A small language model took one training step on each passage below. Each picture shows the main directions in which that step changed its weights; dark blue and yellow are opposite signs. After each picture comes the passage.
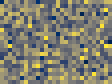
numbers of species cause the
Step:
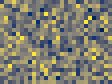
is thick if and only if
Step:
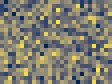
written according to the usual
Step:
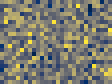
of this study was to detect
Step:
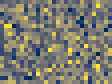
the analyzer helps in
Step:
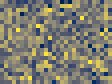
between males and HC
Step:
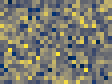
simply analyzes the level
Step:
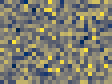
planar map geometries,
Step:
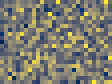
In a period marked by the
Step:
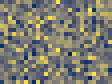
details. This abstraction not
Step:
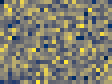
isogeny class defined by
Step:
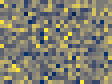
16kHz \quad \tau
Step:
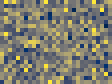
between the paths $r$
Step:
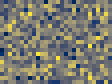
can be said that the use
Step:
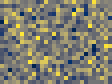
which affect the value of the
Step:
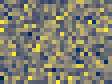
male used these things.
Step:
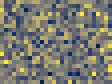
the time of writing,
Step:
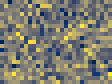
S. Elsenhans
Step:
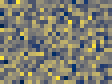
for semisimple symmetric
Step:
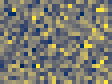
$\mathfrak{r}$, see
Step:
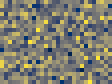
Edward Ashford
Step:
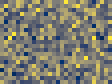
of the Causes of
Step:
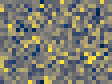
each flag the label of
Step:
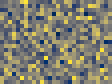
SKA programme of
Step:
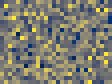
$T$, we first observe that
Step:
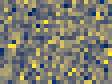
Indeed, at the moment,
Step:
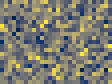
today: "Our
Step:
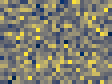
presents their batch
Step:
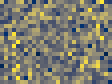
child showed some trends,
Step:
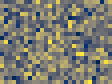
of the functions appearing in
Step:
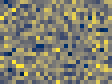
they migrated towards
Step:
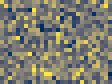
of two parties that have access
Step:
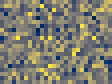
dimensional stratum, as
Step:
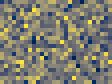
present study that the traits like
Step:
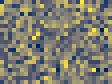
submanifolds of the
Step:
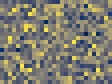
Finally, we prove that the
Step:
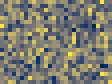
\text{ such that }
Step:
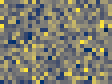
one-dimensional conformations is
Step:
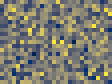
natural language processing
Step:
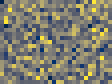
(with respect to the measure
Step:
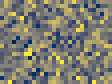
be NP-hard
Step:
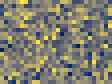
bibliography list.
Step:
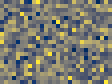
core of $S$ in
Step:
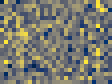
and peer relationships,
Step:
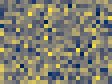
Note that for each $\lambda$
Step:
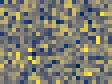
curves, while the unstable region
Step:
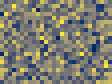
cost is the sum of the set
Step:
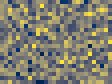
reconstructed TPC
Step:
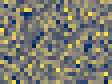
that would produce more energy than
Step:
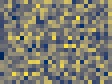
able to easily perform actions
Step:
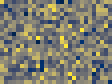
physical observables of the model can
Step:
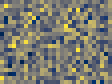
that is to say, a
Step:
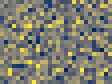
0 \operatorname{mod}
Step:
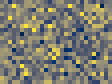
\in \mathbb{N}$
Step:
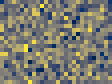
a natural progression for
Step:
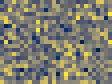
(SRF) field have
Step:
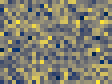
Random matrix theory (in
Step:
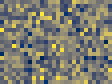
the proposed method. Table 6.
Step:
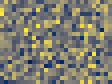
following optimization setup was defined
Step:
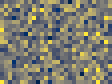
applied to calculate the corresponding
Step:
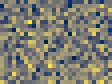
is called Lagrange-stable
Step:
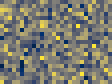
are two almost disjoint sequences
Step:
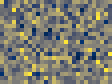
the comparison among devices with
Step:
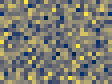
is no duality in our
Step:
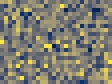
that there is a relationship between
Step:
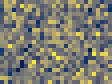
the introduction, we study the
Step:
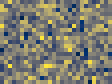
$n$-tuple at
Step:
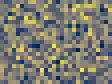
a point on the slow
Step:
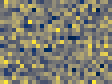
future paper (Paper
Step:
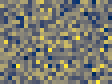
freely into Nigeria
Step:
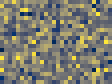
has been proposed in which the
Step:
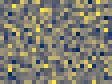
$\mathcal{L}$. In a
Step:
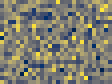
practices, inefficiency and
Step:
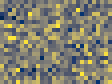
The published results below
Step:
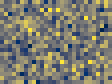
$X$. According
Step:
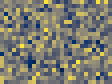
that $ X $ is a
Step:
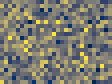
mixed with the dark energy
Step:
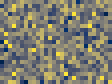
nor implementation scales
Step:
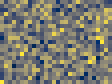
directly related to the quality of
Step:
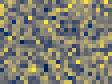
coverage for Western
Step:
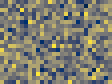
\& Myers, S.
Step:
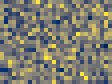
of the restricted sample and a
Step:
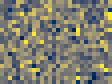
have several advantages over
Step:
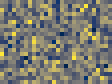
and the order, n and the
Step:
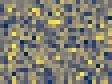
contribution oscillating at
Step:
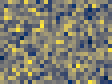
will determine the locale of these
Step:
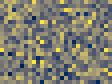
but we keep distinct
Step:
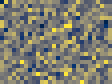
environment factors Cumulative %
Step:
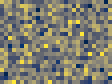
is a vertrex on
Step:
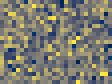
here as a viable
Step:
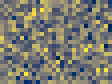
use to describe concrete models
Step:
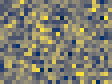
be submitted to the
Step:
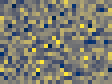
This model inherits two
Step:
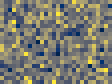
and the effectiveness of the
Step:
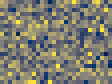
, \ea\enn
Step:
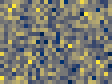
Murugadas, &
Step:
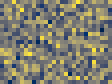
selecting the best spectrum from
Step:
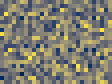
immersion period while low
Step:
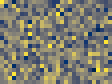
template used by the
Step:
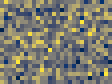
satisfies the second premise of
